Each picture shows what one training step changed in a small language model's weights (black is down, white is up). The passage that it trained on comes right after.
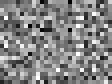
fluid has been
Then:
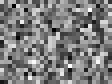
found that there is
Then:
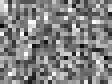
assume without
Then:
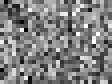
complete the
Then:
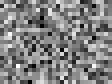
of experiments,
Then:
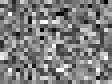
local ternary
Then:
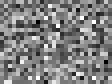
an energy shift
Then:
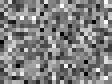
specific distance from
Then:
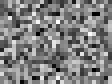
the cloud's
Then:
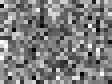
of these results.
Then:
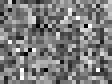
Therefore $\min
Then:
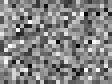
can be as large
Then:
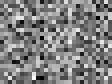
accretion energy
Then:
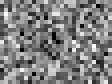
taken to be
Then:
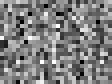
1 converts
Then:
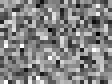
the classical
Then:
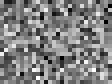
in leading order
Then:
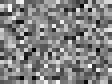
following conditions are
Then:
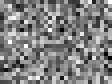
measurements were
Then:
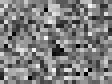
to half
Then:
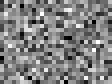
we want to
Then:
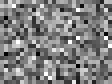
files were
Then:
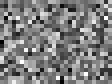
decreasing the
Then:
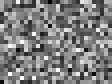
equation for its value
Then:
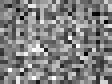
50 \times
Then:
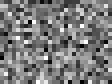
For example,
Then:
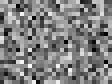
including statistical
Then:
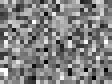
each region. These
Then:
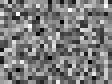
the SMM
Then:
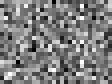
are dual to
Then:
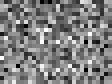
We considered the
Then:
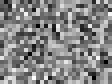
discussed in the
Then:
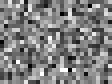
consists of
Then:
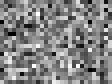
being constant for
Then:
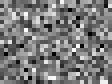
RHS or
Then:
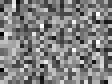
presented by
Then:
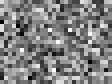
to the top of
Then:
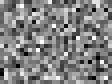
lies below or
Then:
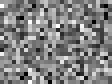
one dimension have
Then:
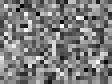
region and we
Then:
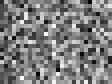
domains -
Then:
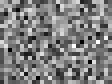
this phase,
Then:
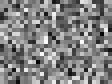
different colors
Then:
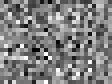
This problem will
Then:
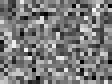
measured energy scale
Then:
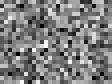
of (a)
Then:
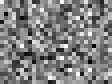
With this
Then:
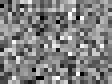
the two component
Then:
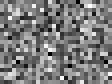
Both are
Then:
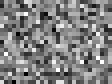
applied strain
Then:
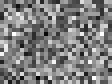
temperature phase. The
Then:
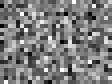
consistent with
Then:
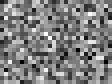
cases, the
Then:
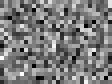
spatial distribution
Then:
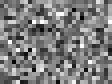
The amplified
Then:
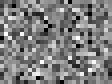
over vertically
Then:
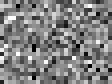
have been discussed
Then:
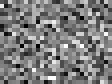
\phi <
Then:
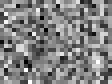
input and the
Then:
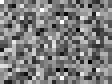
the plasmon
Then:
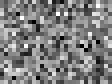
ray is
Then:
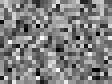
cancels the
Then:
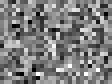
image generation
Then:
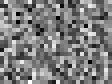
the German
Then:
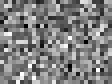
and $\pm
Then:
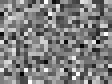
values and also the
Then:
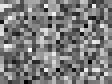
we do not have
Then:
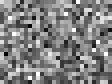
also produces
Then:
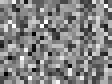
study the two
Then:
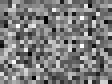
reported in
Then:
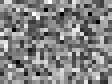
separations. The
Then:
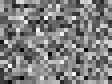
field equation components
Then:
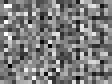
and spectral
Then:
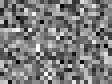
electrode has
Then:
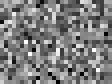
the energy and momentum
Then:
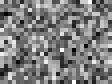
double the
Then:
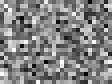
be realized.
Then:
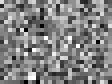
of $\sim
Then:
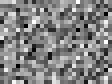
consider the problem from
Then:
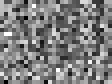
and this is
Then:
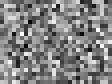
by their expressions
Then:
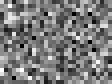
indicated on the
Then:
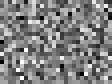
examples such
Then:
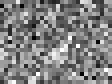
state with ${\bf
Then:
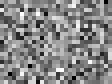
infall rate given
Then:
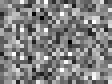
agreement with
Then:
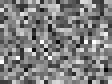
one can calculate
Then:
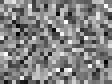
use phase has a
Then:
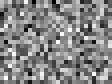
obtain the transmission
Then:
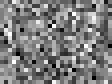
directly seen
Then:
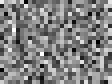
presented the
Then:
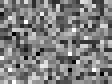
calculate the
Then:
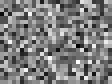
second one an
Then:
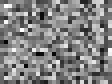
and closed
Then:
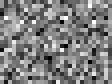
the Wigner
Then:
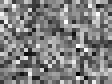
wave. }
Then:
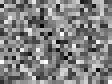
of the term,
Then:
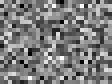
structure of the star
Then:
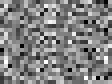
him by the
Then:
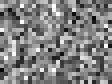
take the
